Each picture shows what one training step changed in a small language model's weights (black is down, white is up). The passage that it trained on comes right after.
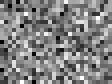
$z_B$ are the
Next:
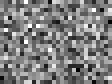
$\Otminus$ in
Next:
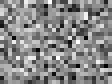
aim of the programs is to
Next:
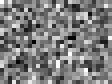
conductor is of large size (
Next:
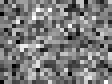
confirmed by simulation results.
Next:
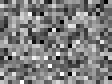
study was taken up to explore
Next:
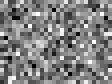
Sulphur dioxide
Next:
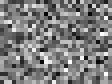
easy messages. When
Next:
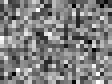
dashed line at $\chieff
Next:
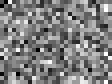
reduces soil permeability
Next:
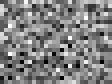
it is highly recommended to
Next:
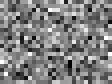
\end{align} In such
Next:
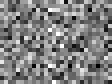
\end{align} The
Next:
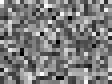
in fig.1 between 75
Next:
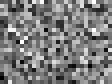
method in this paper is based on
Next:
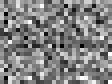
what are the solutions. The background
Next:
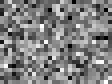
using the method of moments
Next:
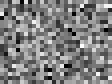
also cultural skills and abilities
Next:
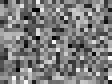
like h-BN and
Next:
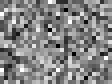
Recognition, Reaction
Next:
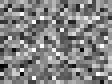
inclusion of incoherent
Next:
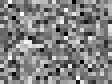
according to the droplet
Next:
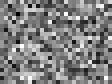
participate in public debates
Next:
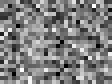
Sec. 3, the method to
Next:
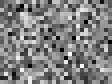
property to $L_j$.
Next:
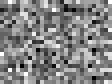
highlights the comparison of the
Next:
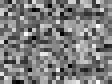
elements. Vast literature for
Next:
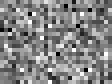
$s$ we keep
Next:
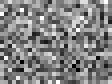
arms are directed back
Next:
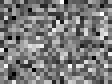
been detected around disc galaxies. We
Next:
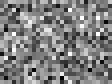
to climate solutions (see
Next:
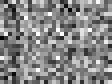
we consider the case of three
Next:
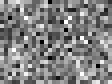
<k_j$. The basis
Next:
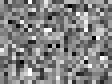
given to chickens, and
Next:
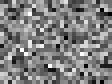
have at least one common prime
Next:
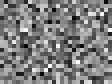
\ee and replace the
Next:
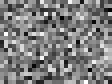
dec}\approx 6$ fm
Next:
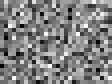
al., it was reported that
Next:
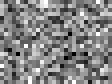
20 vol%, the gold
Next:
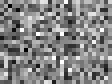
in the case of a thin
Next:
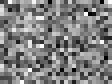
are only two major competitive
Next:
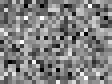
batteries, and some of
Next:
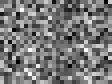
maximal efficiency here refers to
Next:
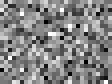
and the root canal
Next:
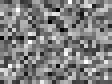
AL ESCRIBIR
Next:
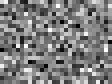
(LDF) is one of
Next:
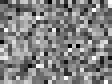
present no completely consistent
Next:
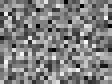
accuracy of a strip in
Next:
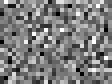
Cosmic Microwave
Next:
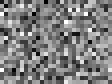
gray lines trace YY
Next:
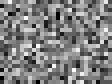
pregnant women in the
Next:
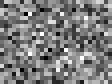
in microstability is observed
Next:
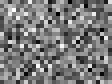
turbulent dissipation rate
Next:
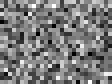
air for +4V and
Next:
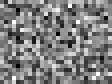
deny has the size to influence
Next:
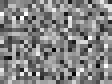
Animal Sciences,
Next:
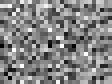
of the biodiversity and
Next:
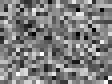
role of factorisation homology
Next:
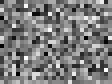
in intelligent network components,
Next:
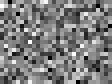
SNMPv3 probing was
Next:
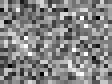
\rightarrow \perp)
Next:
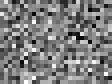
inverse real Fourier
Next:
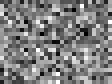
rate in the monoculture of
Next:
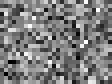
- necessary and sufficient criterion,
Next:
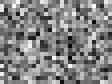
measurement by altering the
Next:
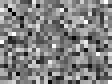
its hydrolysis has been
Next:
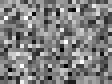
grating profile and the simulations
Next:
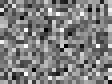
The blue holes indicate
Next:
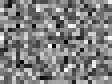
core shear stiffness
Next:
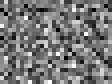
\cap B) \subset
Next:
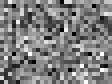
especially when examining the phenomena
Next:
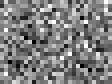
energy source), sweet
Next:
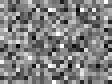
\end{align} Moreover,
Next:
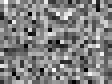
previous convictions for
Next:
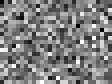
If $f : X \rightarrow
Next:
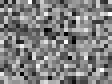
the writing of French
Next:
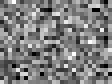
of Minimum Viable
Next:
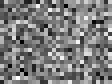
the energy region around the Fermi level
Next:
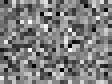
you react in this way?
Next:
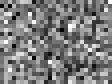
guidance scales between
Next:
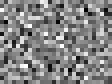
on their own but rather together in
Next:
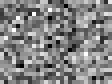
the generic concept of the
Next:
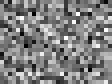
exclusion criteria. Each
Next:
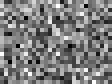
disgust}) and two
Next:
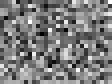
MAGIC project to support the
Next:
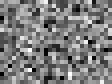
integral, while the mean production
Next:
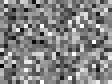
community. The conservational
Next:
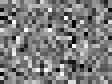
into silicone form and
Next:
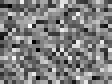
our two-dimensional model, that
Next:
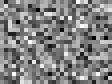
of bio diesel in
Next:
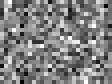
are described for each one; -
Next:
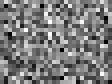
t_1$ comes from
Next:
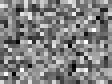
of paper is liable to normal
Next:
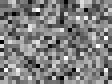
modes supported in the thickness of
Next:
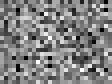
exploiting his prior knowledge of
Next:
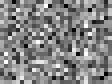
the values $m = M$
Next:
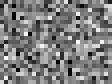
to deal with other contributions that
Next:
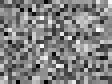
to higher satisfaction, productivity
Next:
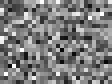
photons has two degrees
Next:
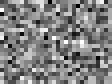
factoring out the the symmetry group
